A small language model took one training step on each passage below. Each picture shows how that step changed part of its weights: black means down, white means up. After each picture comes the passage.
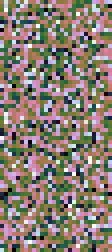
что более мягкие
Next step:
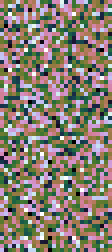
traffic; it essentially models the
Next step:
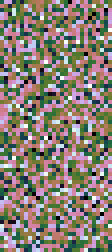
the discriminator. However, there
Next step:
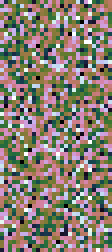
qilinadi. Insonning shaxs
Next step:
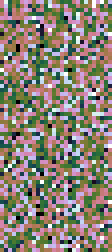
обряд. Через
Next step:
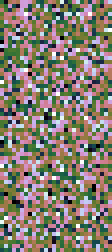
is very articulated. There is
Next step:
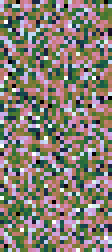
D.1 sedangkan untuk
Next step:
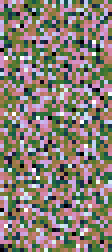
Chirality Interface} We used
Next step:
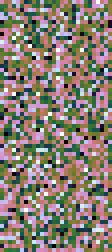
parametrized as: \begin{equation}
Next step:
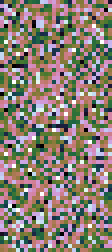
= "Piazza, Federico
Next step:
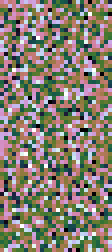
the Galaxy's virial
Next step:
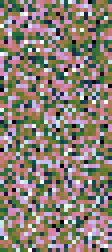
basis for the Krylov
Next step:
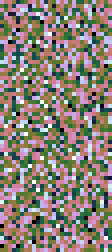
nature. Dans le même sens
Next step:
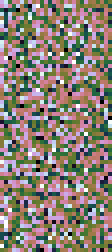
above equations can only be solved
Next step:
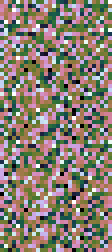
के सभी
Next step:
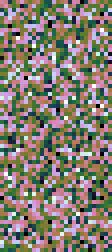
про неможливість
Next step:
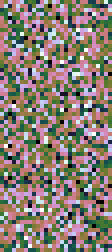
detailed explanation of the
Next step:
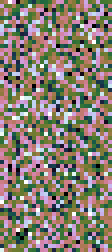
LIH are {\it locally arclength
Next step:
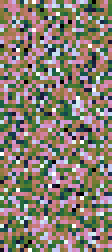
пластическим свойствам.
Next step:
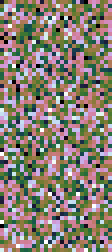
importância, pois através
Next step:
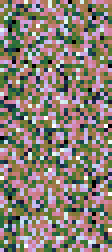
$\lambda$, such that, with probability
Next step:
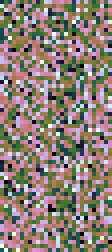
zoals DigiD, de
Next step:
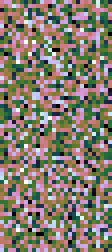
of IMRPhenomD in
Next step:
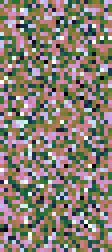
programme d'évaluation
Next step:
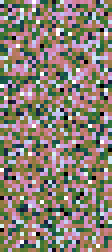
ингибиторов PARP
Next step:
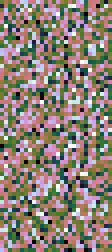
and conducive to the efficient
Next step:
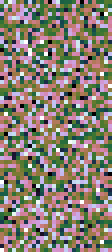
in the $L_\infty$ setting for the
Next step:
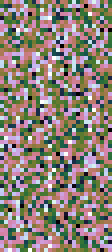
f El sujeto conoce su
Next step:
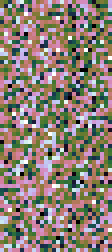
a family of TLAFs,
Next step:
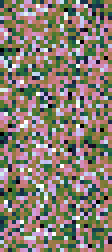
used. In other words, our method is
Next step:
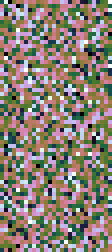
small for the two cases, but there are
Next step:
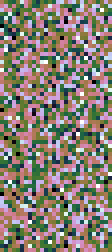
dates starts on January
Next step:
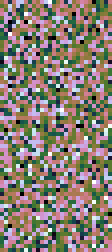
aperture radii of 55/40
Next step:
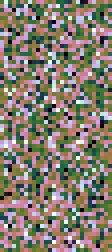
з високим рівнем
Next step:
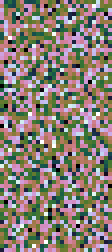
no dia 12 de fevereiro
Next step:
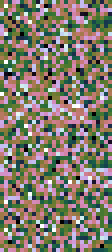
employees of the crossing,
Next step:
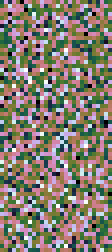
in the apparent radius of the planet
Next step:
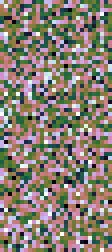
contrast, Brillinger's
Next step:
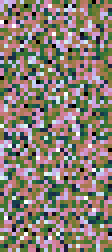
$\Delta_f$ the associated
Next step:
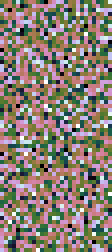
We shall see, however, that such
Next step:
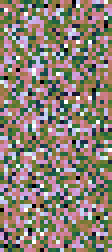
B at an early childhood
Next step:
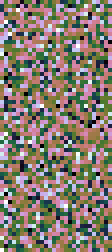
these pairs become dynamically ordered
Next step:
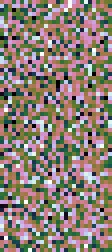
procedimento sistemático pode
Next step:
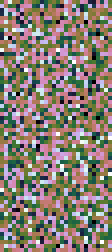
with an increased total content of
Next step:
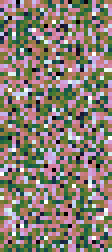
Letra Capital, 2011.
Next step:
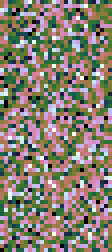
and more fluid motion during the
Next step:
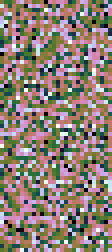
endividada, ao mesmo
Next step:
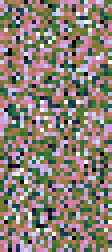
function of $q_0$, has both even
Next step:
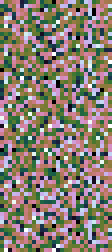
terdapat empat jenis
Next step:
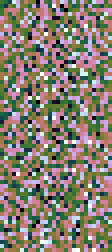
y son indispensable para su
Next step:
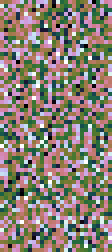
not until the First World
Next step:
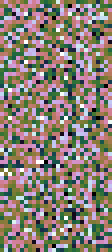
C Status and Prevalence of
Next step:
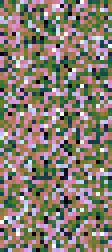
qizi Toshkent Kimyo
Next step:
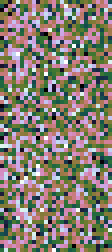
depend on the catalog choice
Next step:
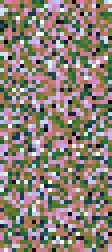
failures and recovers affected
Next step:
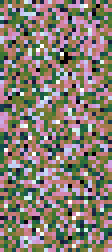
the Wigner functions. In general more
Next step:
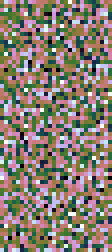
uplift an \textit{a
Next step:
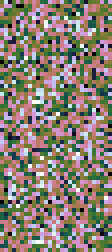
now, are expected to reproduce
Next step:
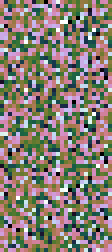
\end{center} \end{figure}
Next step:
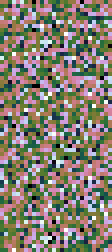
tariqa talablarga
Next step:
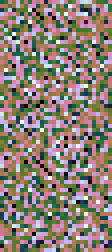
estendido associado a uma
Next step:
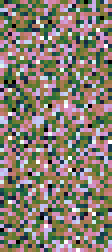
parameter. Fig.7(a) shows the
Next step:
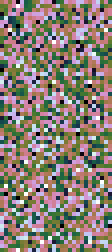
von Annotationsprozessen in
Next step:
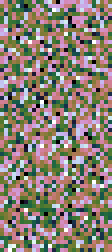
measuring time difference between a muon
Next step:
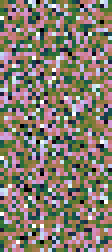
убеждённости на
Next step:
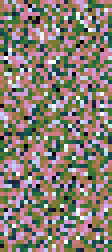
integral in a background independent and
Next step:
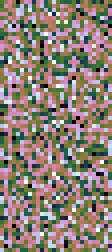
exceptionally well on Funcimg
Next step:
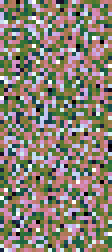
central $0.1\rvir$
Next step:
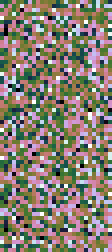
лексиканын жаңы
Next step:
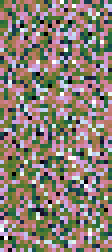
A substantial theoretical community
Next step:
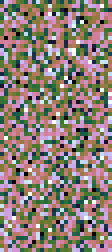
partir da unidade triádica de
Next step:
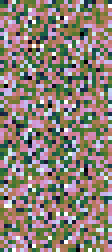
нарсадан улуғ”
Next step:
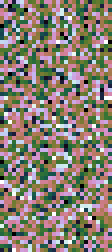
- mazmuni: Genetik
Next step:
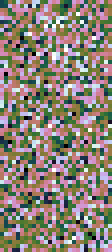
correspond to the ``classical limit".
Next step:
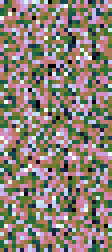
remnant origin in which
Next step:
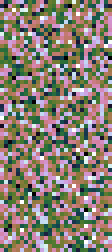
Derechos Humanos*.
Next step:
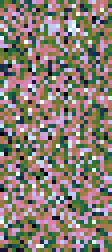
replica from the previous
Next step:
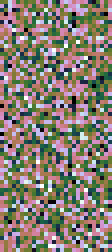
are projected onto a basis of
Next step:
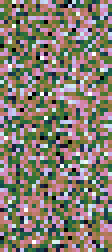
Assessor-Chefe –
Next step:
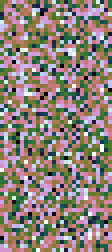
así en profundidad la música
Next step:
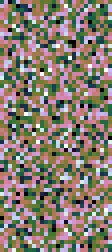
types of two-dimensional planes,
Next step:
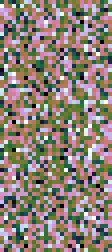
*Journal of Nanostructures*,
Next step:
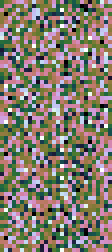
\textbf{PSNR} &
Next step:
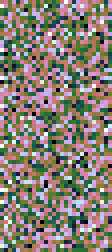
Observatorium Davos
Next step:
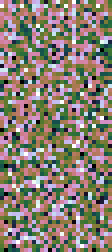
between IceCube events and the most
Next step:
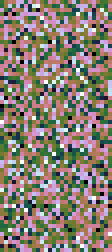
what to focus on and how
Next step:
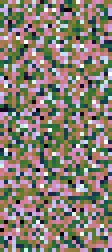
This result is only correct to linear
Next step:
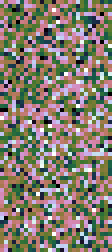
foiz, faoliyatini olib
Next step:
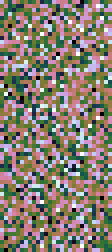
М. Дулатұлы,
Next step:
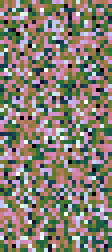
due to the synergistic effect of
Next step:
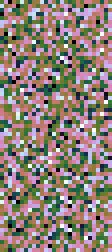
fosse invisível, como se
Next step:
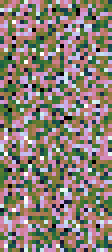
perlindungan Hak Asasi
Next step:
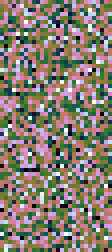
Haas-van Alphen effect:
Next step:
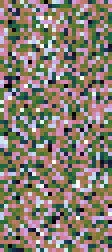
and cannot be used directly to
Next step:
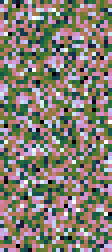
that the authors are working on in the
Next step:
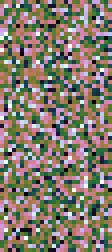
Dyson-Schwinger equations
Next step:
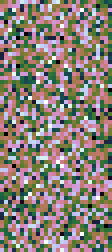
derivative with respect to $r$.
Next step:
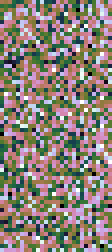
bir uçurum yarattı.
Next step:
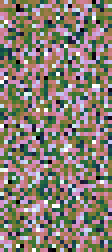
object, $D(x,y)$ is
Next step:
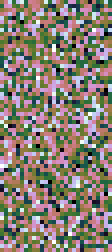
coupled equations for the mixture
